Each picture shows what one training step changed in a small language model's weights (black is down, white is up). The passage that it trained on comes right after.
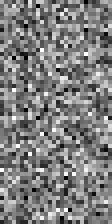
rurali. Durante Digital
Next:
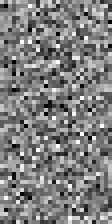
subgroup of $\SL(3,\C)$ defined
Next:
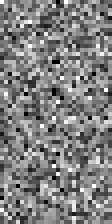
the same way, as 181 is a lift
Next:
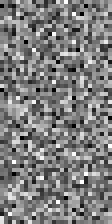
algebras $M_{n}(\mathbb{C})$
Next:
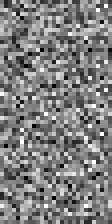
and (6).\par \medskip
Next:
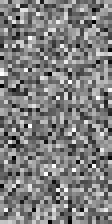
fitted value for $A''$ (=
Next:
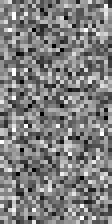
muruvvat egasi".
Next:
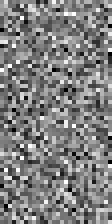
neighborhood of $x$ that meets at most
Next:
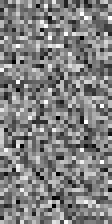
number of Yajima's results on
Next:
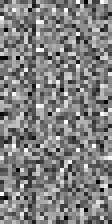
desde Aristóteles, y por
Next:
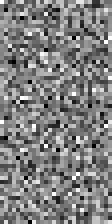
\eqref{eq1} for the flat
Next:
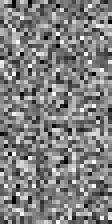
two-point function, so as long as our
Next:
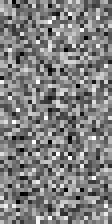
tayanadi. Tadqiqot
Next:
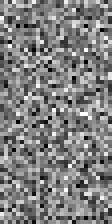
the Generalized Multiscale Finite
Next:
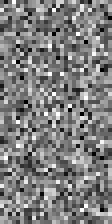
com alto índice de
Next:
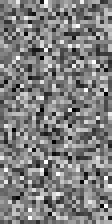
its entries \begin{equation}
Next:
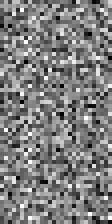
them by the total number of bits in the
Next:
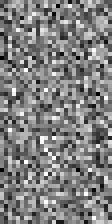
not essential: instead of one nonstandard convex
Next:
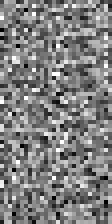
Har xil nuqtayi
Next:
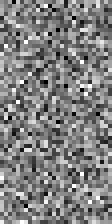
conveniences created by mobile applications
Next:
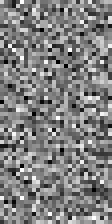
and power metrics over floating-point representation
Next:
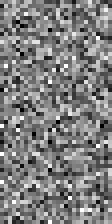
menggunakan sensor aliran
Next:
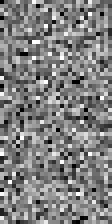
vas u that ve Bao
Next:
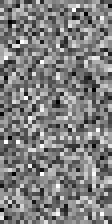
a detectable Ly$\alpha$
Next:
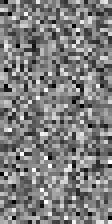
can pave the way for simulating,
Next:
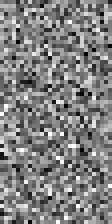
de desatenção e/ou
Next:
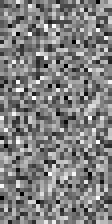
restraint as a form of higher
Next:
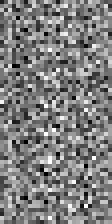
система. И если мы
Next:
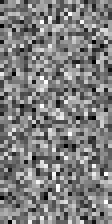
nm. In stark contrast to bulk
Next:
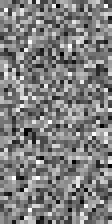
Gaussianity of the state, $G$, which
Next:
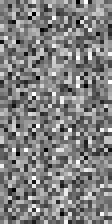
CREDIT MODULE
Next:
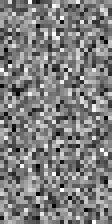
recently. As a result, there is not much
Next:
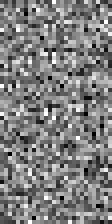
right outer fuzzy system of the nonlinear
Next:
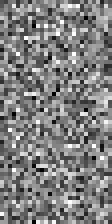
o apoio e valorização dos
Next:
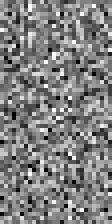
an arbitrary edge in $T'$. If
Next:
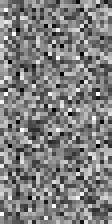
maydonlari chegaralanganligi,
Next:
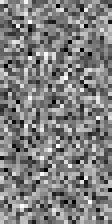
so-called configuration space of $Y$. It
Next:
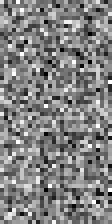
up most of the mass of galaxies and
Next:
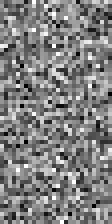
*Figure 5: HexToo with a
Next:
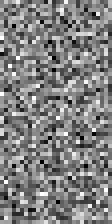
\forall \vd \in \Xi,\
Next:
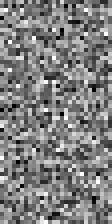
in traditional games and
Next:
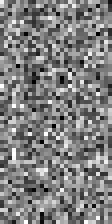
направо, источник
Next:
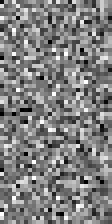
de 1979 – Ampliação -
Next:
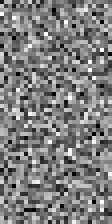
Software engineering (SE) is
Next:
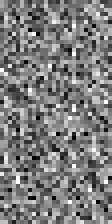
belong to a closed piece, then
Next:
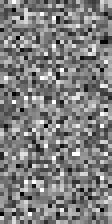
tlenu, dzieci Keywords:
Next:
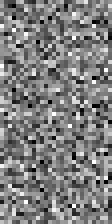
\times \R)>0\}$. By Remark
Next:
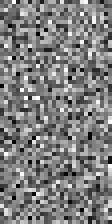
d$ denotes the spacing of two
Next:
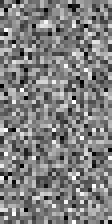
We demonstrated that rotation plays an important role
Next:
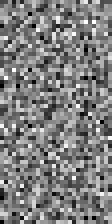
of the stimulus timing in order
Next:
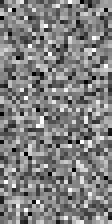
not related to classical generalized polygons (although
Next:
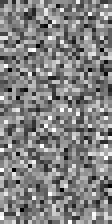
between the Australian Monsoon and
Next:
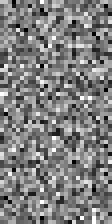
the post. And extensive sharing of
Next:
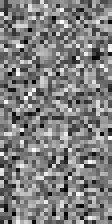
by solving TDSE in real-space.
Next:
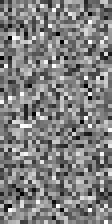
klasyfikowanego** są
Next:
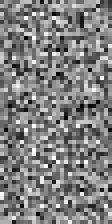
textbooks fall under category B as
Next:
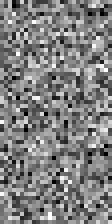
punctures and holes. Finally in
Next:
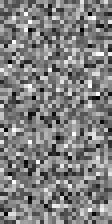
interactions by gauging these higher-dimensional tangent
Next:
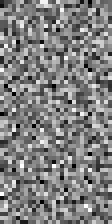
has proven effective in predicting and
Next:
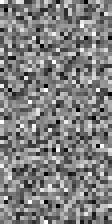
\eqref{SO2} is satisfied. It
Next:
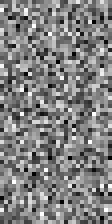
notable example in which speech and noise
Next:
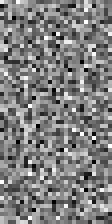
where~$g$ is a given map in
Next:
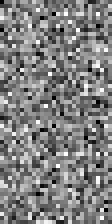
$} \\%%%% Table body \hline
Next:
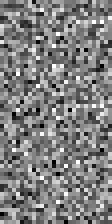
the BCC/FCC Fe.
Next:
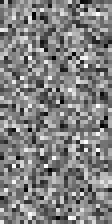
will also be storage of kinetic energy due
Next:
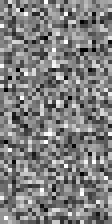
of generalized functions. \subsection{Generalized
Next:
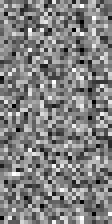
the sidelobes in the delay/range
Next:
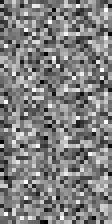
fikriga yaqinroq holda
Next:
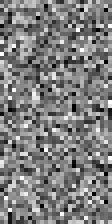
represented by the gray scale, shown on the
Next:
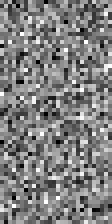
\nuap)$ is an involutive
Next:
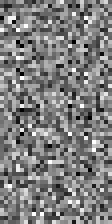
BCDs are shown in Fig.
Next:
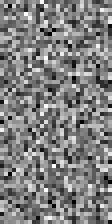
the use of various legal means, including
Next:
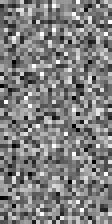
is set by $n$. This transition in the
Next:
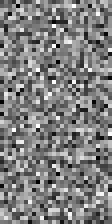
of the atmospheric flow that we can
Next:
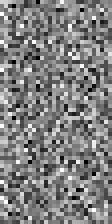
va asarni oʻzbek
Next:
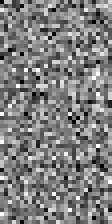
mts}. We will examine the cases
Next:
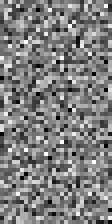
transition, the correlation length is jumping,
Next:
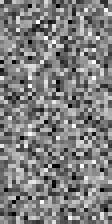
choose non-squares $\rho$ and
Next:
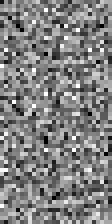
\gball & \bball &
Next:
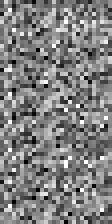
D.; C. FARAGO.
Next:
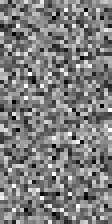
"scribble" line passing through
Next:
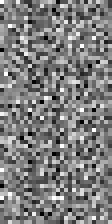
вигорання, особливо серед
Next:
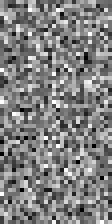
Nature as God's creation
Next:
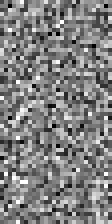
presence of virtual photons in order to
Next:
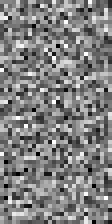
Ukr.). 14. *Postanova
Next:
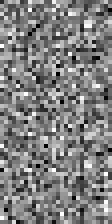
by Blagouchine [6],
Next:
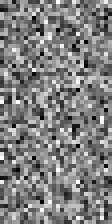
seja combatida com ações
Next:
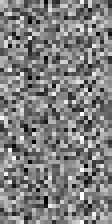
сосед мешал»;
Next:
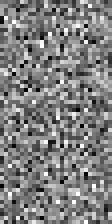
quantidade de publicações sobre os temas,
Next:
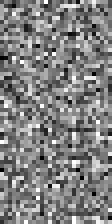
to the mass-loss rate from the
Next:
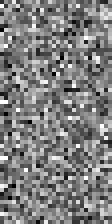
Albedo(ground reflectance) |
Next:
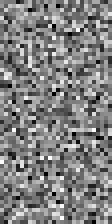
to the optimal point of a Lipschitz
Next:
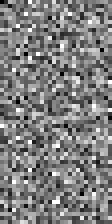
that the right derivative with respect to time is not
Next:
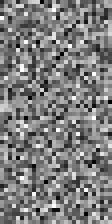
71,2$$ Calculando
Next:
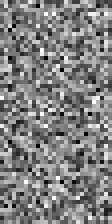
svojim tijelom;
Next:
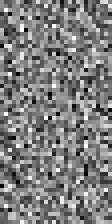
closer to the higher end and the maximum
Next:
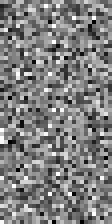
$p$-adic sunscreen conjecture
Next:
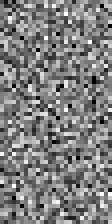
large or infinite, with boundaries that have
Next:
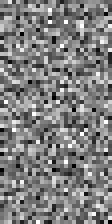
when there are additional particles that are kinematically
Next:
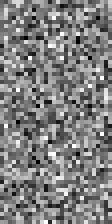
Science, Kim Il Sung University,
